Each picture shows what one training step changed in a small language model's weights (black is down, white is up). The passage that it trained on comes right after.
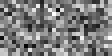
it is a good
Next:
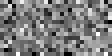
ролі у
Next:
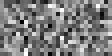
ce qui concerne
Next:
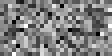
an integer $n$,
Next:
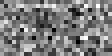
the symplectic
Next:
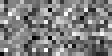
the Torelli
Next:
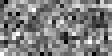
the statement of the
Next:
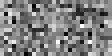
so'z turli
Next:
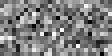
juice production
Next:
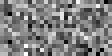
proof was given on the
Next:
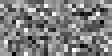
initial energy is
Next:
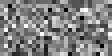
vectors distributed
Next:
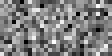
D, we may assume
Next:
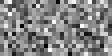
between multi-objective
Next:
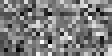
va yoshga
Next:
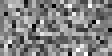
Vedic period
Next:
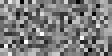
Europe, which
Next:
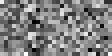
organizations for possible
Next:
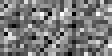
va ularni
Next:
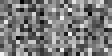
auch in der
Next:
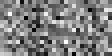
and Rhoades
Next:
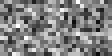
stands for the
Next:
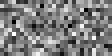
all $1\leq
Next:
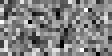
que parece no
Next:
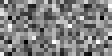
1$, we have
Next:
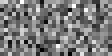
equality holds for all
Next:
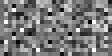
eng ko‘p
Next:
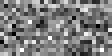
at the end of this
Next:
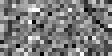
among elementary
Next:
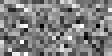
breifly the
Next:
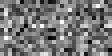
o funcionamento das
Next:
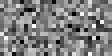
pó pode ser
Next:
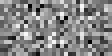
margin. The total
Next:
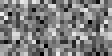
induced by the quotient
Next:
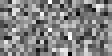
2 elliptic
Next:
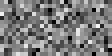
только для
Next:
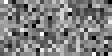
elevados de
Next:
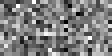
(or negative)
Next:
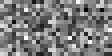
has to be independent of
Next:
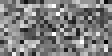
giving the distance
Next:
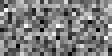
based on the following
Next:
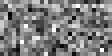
on the choice of
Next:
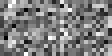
va texnik
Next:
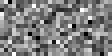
spanned by
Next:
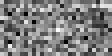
the entropy condition
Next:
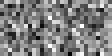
and thus not uniformly
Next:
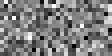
two curves whose
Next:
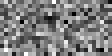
quando ocorre
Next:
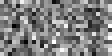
such a manifold we define
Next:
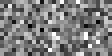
are exactly 8
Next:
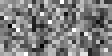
order behavior for
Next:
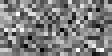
has {\it degree
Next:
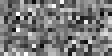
choose any value for
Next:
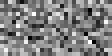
corresponding to $y$
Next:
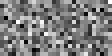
logical connective,
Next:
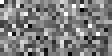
von Geräuschen
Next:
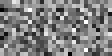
splitting at a
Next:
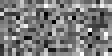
the same way as
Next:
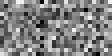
follows at once that
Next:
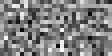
quantale. Then
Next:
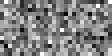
da empresa,
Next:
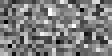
Siswa yang
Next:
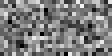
из проблем
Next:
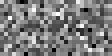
previous section, we consider
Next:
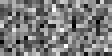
by letting $\rho
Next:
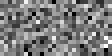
Then it is relatively
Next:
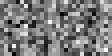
independence, which
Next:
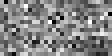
the middle
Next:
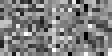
se inserten en
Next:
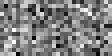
number of $\gamma'$
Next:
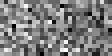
increase the role
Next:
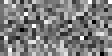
nog eens:
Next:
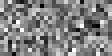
use, distribution, and
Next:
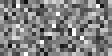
bounded from above.
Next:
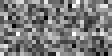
between the corresponding equations
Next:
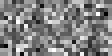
& Keller,
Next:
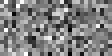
тог истог
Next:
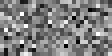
AD Shiff
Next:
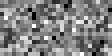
forței de
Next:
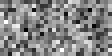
proved. \hfill
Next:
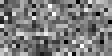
the Newton system
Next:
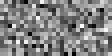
and C.W.
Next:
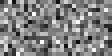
with School of
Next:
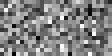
25 veces más
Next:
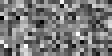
holomorphic section in
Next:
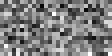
de patients
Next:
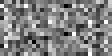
passou a ser
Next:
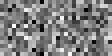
solved by a
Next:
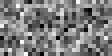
showed that the one
